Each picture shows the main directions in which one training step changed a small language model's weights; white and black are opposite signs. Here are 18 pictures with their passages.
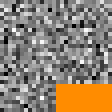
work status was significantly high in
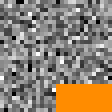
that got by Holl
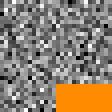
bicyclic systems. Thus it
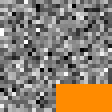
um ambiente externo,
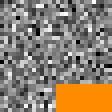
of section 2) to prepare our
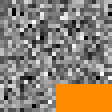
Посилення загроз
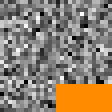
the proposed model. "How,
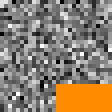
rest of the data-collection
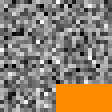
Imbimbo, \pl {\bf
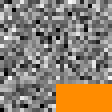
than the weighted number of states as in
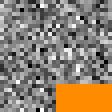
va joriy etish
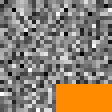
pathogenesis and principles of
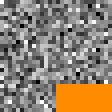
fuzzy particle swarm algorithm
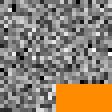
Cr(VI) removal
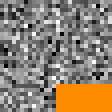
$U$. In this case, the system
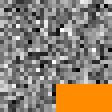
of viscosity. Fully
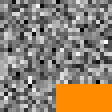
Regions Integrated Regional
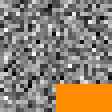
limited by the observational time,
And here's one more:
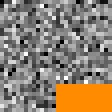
of this study is to analyse the
